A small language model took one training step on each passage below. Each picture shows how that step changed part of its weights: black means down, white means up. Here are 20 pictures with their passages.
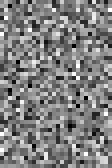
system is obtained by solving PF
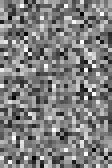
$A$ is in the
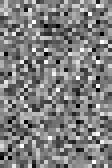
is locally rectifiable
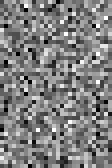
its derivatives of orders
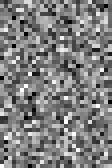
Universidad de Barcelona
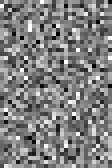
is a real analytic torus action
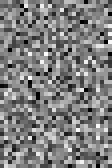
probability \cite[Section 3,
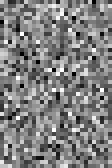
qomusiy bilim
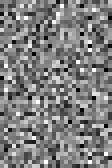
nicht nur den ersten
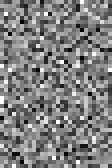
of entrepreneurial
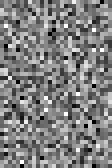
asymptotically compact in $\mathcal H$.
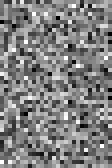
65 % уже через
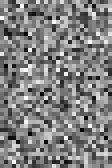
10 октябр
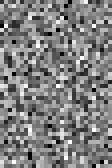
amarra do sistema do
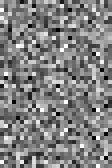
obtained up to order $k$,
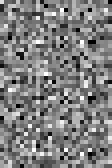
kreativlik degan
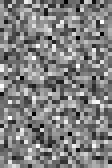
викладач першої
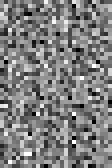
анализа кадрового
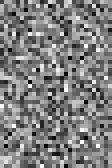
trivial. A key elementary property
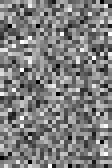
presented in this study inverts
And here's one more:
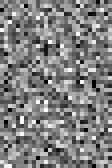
yosh niholligini va
